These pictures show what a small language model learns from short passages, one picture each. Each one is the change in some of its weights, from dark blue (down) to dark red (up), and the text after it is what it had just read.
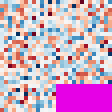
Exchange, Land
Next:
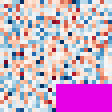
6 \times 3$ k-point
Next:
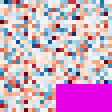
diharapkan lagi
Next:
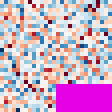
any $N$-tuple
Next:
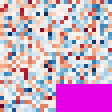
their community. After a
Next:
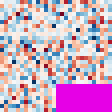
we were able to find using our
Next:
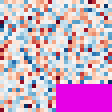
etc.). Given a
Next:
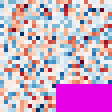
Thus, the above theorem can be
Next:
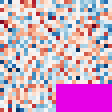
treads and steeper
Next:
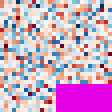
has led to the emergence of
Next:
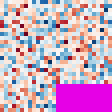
of proposition~\ref{prop}, $
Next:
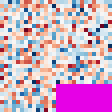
filters for PM
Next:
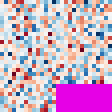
because ${\mathfrak E}$
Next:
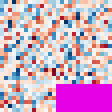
paths restricted by an
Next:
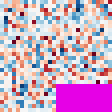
to the optimal control problem
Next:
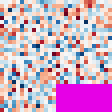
the most significant reducing activity in
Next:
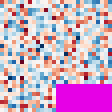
} M(\alpha, \beta,
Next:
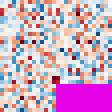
similarity survey for the study
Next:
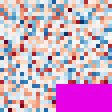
en el AuditeCT,
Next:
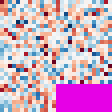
a family of suitable
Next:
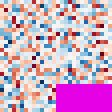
the original EEG
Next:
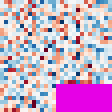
detected. An important fact for the
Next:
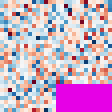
as a special set of reactions
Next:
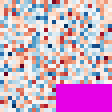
phase to just six
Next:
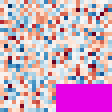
the Aegean Bronze
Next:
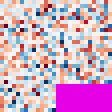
cảm xúc,
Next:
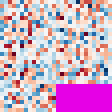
ishlarda psixologik
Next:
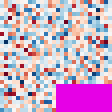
found positive correlations between all
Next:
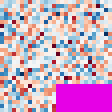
the CitiCar and similar
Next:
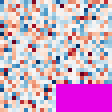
y difusión de la
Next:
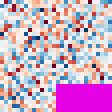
чи інакше,
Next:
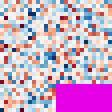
и Искусства,
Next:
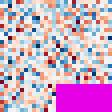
trabalhos em anais e
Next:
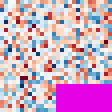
obtain a prescribed precision
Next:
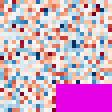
foydalangan holda
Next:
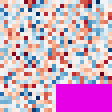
é movido a fazer
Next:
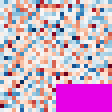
hayotining kognitiv
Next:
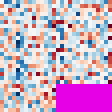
bilan birgalikda
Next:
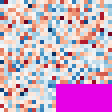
un essai de lecture
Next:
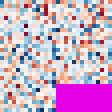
ith vertex of $V (
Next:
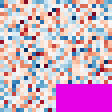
to inverter systems,
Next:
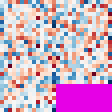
tetrahedral meshes
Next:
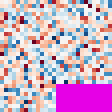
on the iOS platform.
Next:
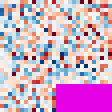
tolerance or vice
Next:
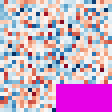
Computer games and online
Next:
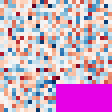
Sea also has negative
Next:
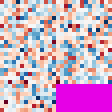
rational function. This proves
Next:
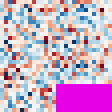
for an outerplanar graph
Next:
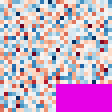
approach using various methods of
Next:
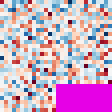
to the one above in the proof of the
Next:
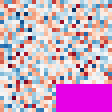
audit adalah batas
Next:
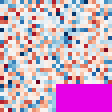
de accountancy en de
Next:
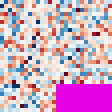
mahsulot hajmining
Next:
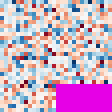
Kaypiy dengizining
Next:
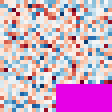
r'$. Now, for any
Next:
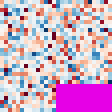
parametrlar yordamida
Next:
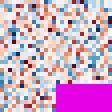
for $s$. Now we are
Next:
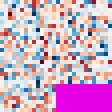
while focusing on the
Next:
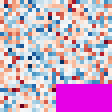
сенсу плакати над
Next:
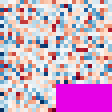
أن العلاقة
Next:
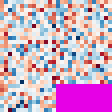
following two tables list
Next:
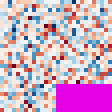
unstable fibers. We are
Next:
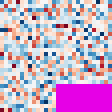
with exclusive access to
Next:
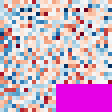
cultural traveler group in
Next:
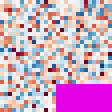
neighbor is unary,
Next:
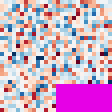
tilings in 1 dimension, we
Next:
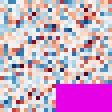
other mission tasks.
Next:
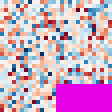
conjugate additions, is
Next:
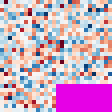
China and Russia to
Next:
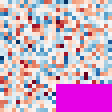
la direction initiale de
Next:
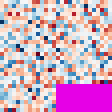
and composing them by function
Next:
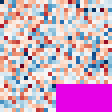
this case, the following proposition can be
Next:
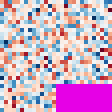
Возраст, лет
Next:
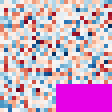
to be tested before a
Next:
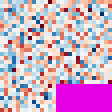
to the $s$ variable, all
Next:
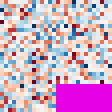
with unit height and width
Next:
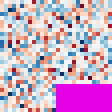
is a cocommutative
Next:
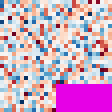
settlement between the old
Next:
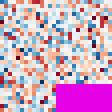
lernen sollen. Ein
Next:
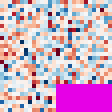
variants appear to be
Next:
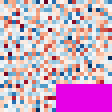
process various combinations of
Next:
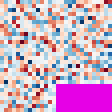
other forms of combat
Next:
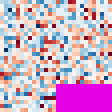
swale and up its
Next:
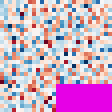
as well as simulations in order to
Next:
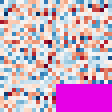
Let F be an abelian extension
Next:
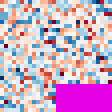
local finite differences and $\l$, and
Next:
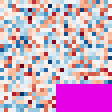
{Calculating free
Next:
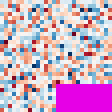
load have been presented to show that
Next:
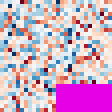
$sines$, the upper bound of
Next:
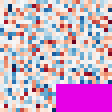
results of [FN3] and
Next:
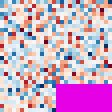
\caption{Effects of
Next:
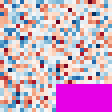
genetik shakllari
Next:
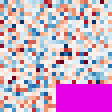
Objectives - 1)
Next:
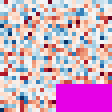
Moh T.T.
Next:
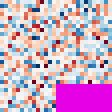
літака і, як
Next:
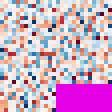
transportation polytope of
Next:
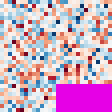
W^* -algebra M containing R
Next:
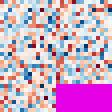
like improved education,
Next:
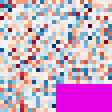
that for every $n>1$, there
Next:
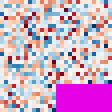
- Prof. Dr.
